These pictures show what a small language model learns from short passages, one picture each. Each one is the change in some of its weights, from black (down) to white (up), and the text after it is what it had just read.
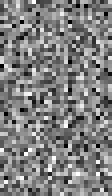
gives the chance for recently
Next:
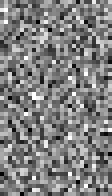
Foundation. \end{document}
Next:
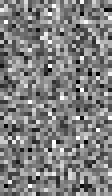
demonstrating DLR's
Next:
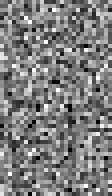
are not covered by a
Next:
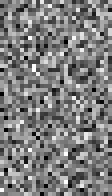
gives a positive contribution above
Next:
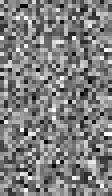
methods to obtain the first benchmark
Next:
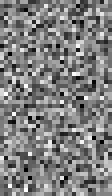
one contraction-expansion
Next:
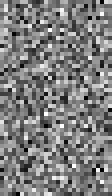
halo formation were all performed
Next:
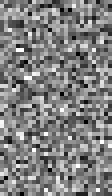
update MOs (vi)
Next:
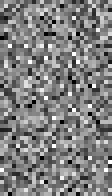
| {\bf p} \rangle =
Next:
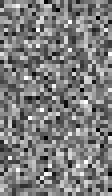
a subvolume $i$ of
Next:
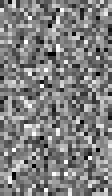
show \rev{the success
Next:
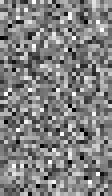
a test sample maps to
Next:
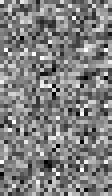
and (\ref{e16}) defines
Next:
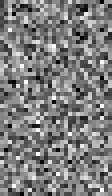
resolution thanks to the use of an
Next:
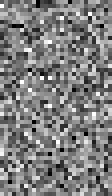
adopted by our group (see
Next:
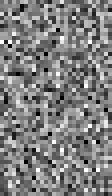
time of peak, $t_{\rm
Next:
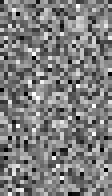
the latent features.
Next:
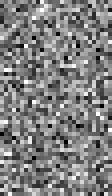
Guided by the work of
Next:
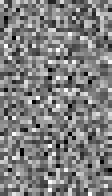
Inject such Information into the
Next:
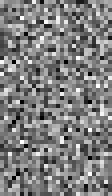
follows we will refer to a
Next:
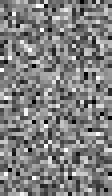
show the CCF (upper
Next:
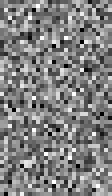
focusing local media,
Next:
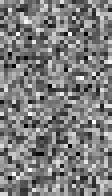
at some redshift.
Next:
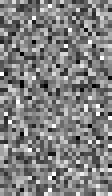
fields as compared to naive
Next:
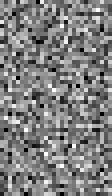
of no consequence anyway.
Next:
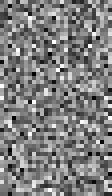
yields \begin{equation} a
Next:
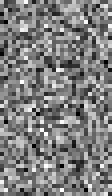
despite higher viewing
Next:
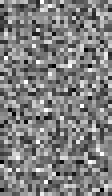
field of view (FoV)
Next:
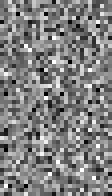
are entering the non-linear
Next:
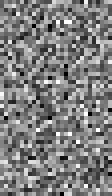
to extend the reflection identity
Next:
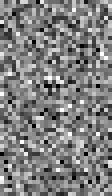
of calibrated constraint
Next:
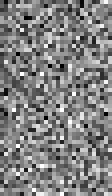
made on the adversary's
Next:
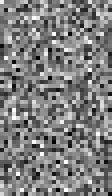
($t_{BCT \rightarrow
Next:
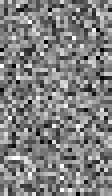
with weakening of He I
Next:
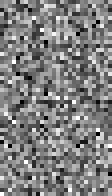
number of users for maximizing
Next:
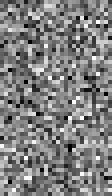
study. Our~evaluation has
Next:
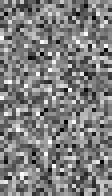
redefinition of dynamical
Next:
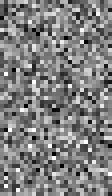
so far, students have
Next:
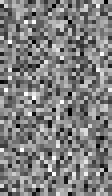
traverse the throat. The
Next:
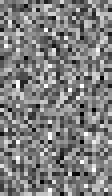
not in the end part of the
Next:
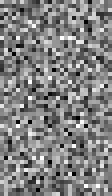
the long simulations needed in numerical
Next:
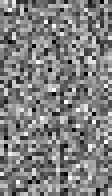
\dmone + 2 \times
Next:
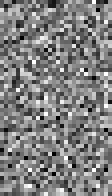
hierarchical Markdown
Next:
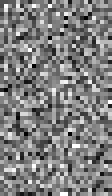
with the names of the 50
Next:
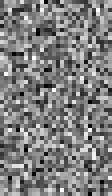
is adopted to solve the
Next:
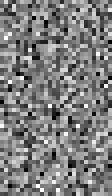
\caption{A two dimensional example of
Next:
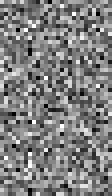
the objects cannot be
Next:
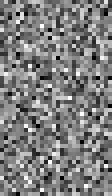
on the left-hand side
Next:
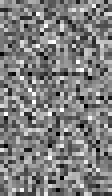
draw random model parameters such that the
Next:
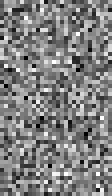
is a useful resource for quantum
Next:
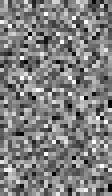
architecture and detailing
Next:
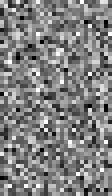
All-tied} & {\bf
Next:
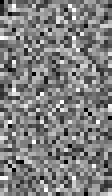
\llm or \slm)
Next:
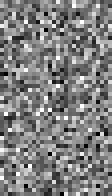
is of $2^+$ character, by
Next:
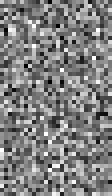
the light curve before a
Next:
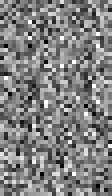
their feedback during galaxy
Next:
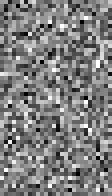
stars at 5 pc.} If
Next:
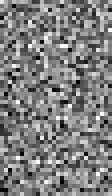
beyond the Standard
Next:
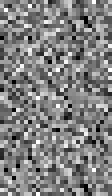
plotted for the C-lines.
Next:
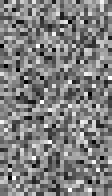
first decompose the matrix element
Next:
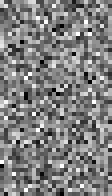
Elected officials |
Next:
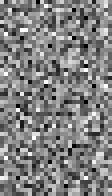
for the phenomenological
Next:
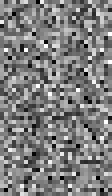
of freedom, we have used
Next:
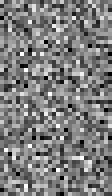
they had made going back to
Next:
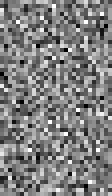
two decades as reported
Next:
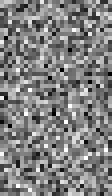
value of $y$. It turns out
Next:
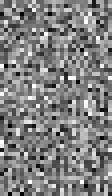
Development Program
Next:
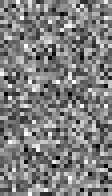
layout, is better up
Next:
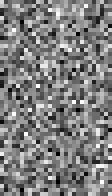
prolate and oblate
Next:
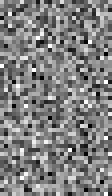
to the dynamically loaded
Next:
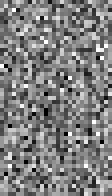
This calculated TMC shall be
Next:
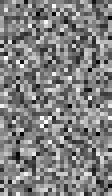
to capture the core of the
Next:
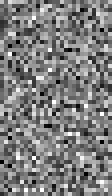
terms and computes pairs of
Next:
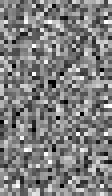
density (\ref{ s}) takes the
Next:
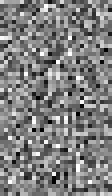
lattice.$^{16}$ Since this
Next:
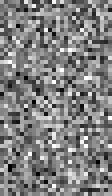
that transition is a matrix, which is
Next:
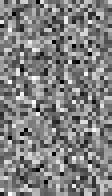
of the environment
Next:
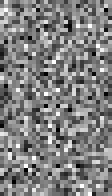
conjugate gradient algorithm,
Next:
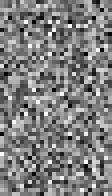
UV continuum is expected if the
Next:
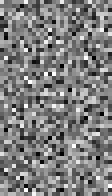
systems where quantum effects are significant, the
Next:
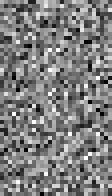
$F(\theta)$ with a fast
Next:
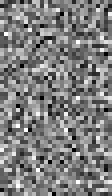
hidden sector of the
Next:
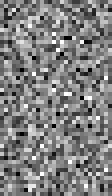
Of these seven parameters, four
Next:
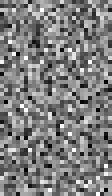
_{2}$. As seen in Fig.
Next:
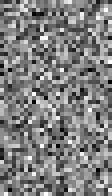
observations, e.g.,
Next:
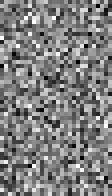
special sky flat fields obtained
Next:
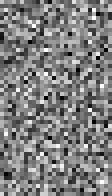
the first component, increasing age
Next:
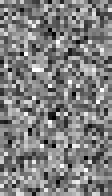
the spectral correlation. These
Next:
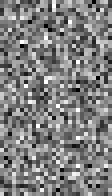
Trade-off Across
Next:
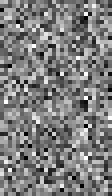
diagrams, taken in the
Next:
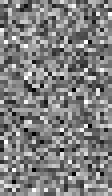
sufficient phase coverage,
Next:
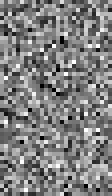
to be the quantum stabilizer
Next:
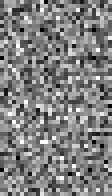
is small compared to the entropy
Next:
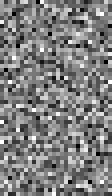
of energy at long scale length which can
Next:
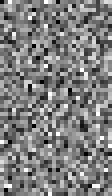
\equiv \int d^3x\,
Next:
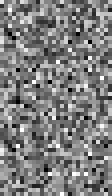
and point estimates of the transition matrix
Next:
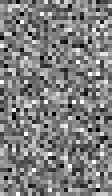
preventive measures and resolving
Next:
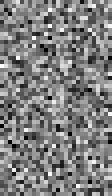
(b) Qualitative comparison
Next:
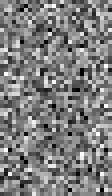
frequency at which the maximum
